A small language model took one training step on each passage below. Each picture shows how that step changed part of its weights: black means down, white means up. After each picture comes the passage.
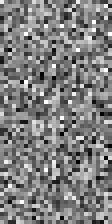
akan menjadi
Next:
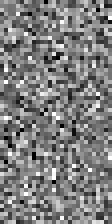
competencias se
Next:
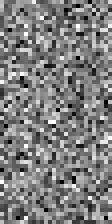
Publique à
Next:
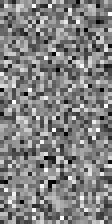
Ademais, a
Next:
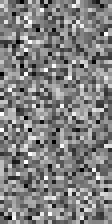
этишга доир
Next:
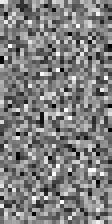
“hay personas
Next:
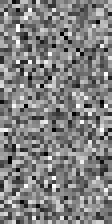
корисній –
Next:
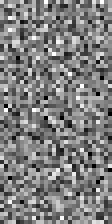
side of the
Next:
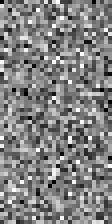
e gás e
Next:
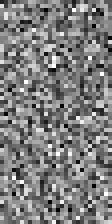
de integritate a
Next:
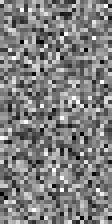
va radif,
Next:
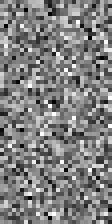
década de vida
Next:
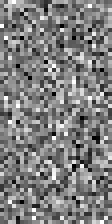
dan Teknik
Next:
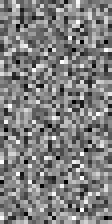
ve tartışan
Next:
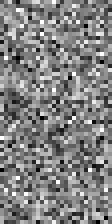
e criativa. A
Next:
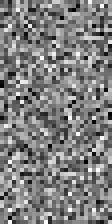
bevat een
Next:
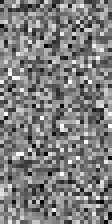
a metodologia e,
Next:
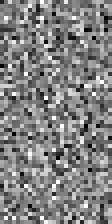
yo'naltirish muhim
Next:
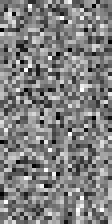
in qualche modo
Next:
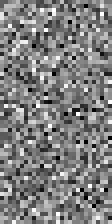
metr, eni
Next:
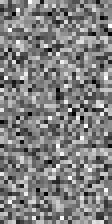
presente política
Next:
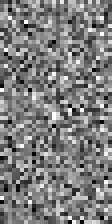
da como resultado la
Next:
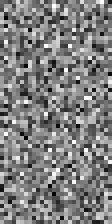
gaan aan
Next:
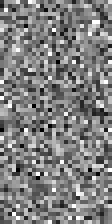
він був
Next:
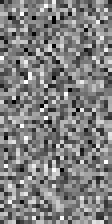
devant vous
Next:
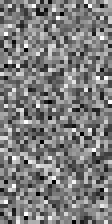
Wert, der
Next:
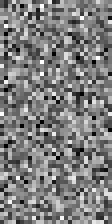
mucho más que
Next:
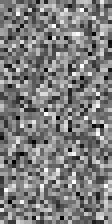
En effet,
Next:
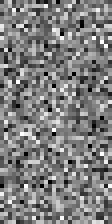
входом з
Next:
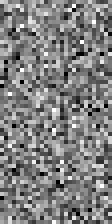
foydalanadi. Bu
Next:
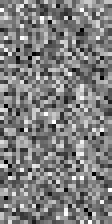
and after the
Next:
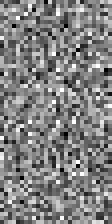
shaxs sifatida
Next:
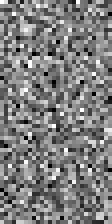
wijze zal
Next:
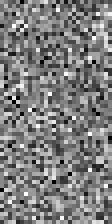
destruição de
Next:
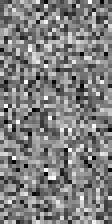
of different
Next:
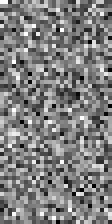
xalq va
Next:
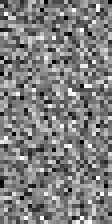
bo'yicha tahliliy
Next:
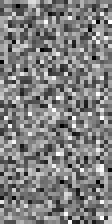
estão sendo
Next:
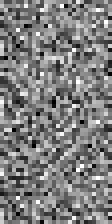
Os caprinos
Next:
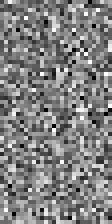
amalga oshirish uchun
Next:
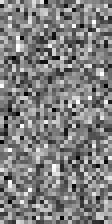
etadi. Bu
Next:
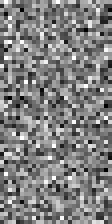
7 = Bastion
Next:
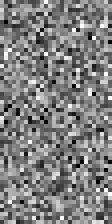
bu sebeple
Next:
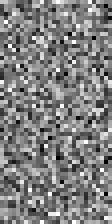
kelas 3 dengan
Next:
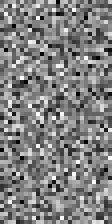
2 літри і
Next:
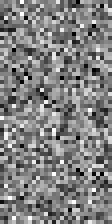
السابق في
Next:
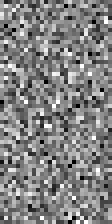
nazorat qilishda
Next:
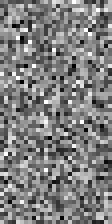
axée sur les
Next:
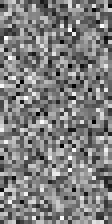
que teve seu
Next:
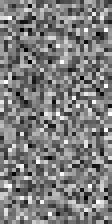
Mg, Al,
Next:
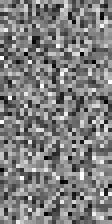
a ser un producto
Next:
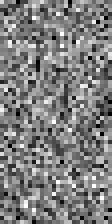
the importance and
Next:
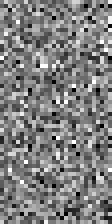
for improving
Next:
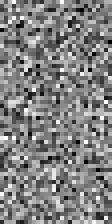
enfoque innovador
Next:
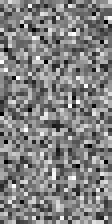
non conformista
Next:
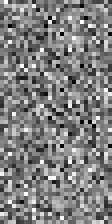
verificación de
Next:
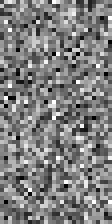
British India
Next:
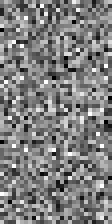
do movimento.
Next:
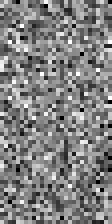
the basis of
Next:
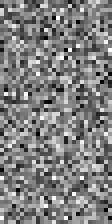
population from an
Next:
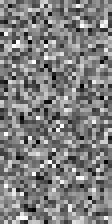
for people with
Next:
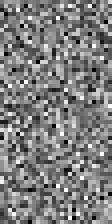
: Transformation
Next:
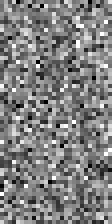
и инвалидов
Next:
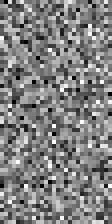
в ходе
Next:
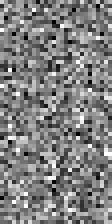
doimo toza
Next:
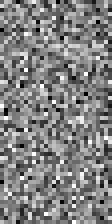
validade a determinado
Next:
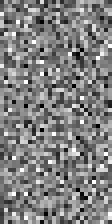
yoki qalamchali
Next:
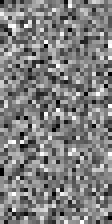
candidats de
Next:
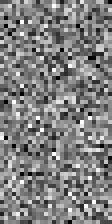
nan ekenligi
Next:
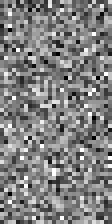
com questões
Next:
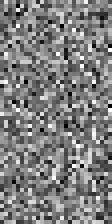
dan mengolah
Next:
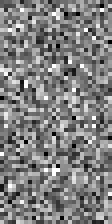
les résultats
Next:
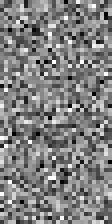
davrida ham,
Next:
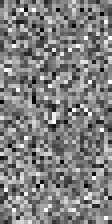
de formación en el
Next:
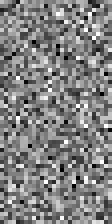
Chr.) i
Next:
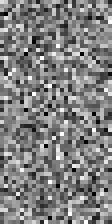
un dataset di
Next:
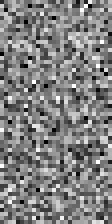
aus (vgl.
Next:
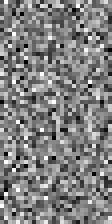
(Bassano del
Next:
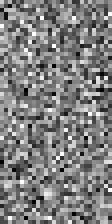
ve devam eden
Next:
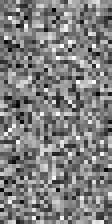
ini *quasy
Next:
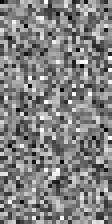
al aumento en el
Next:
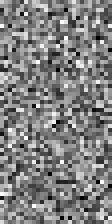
lado, a
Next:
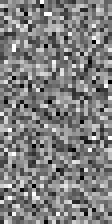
targ'ib qilish
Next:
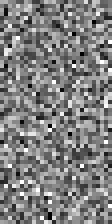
proveniți din
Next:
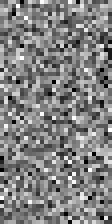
Aproximação para
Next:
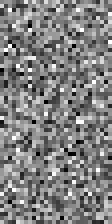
entre a memória e
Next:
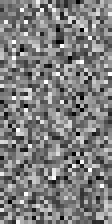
depreender o
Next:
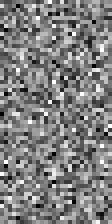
da Área
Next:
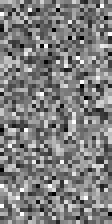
Эта ложь
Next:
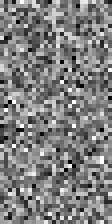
ia memiliki
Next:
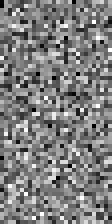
lidar com
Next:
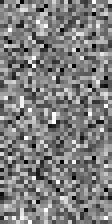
de Direito
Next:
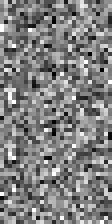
por ella,
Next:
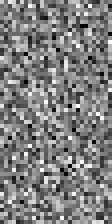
tomonidan sotib
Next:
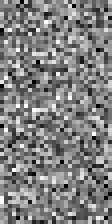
het kader van
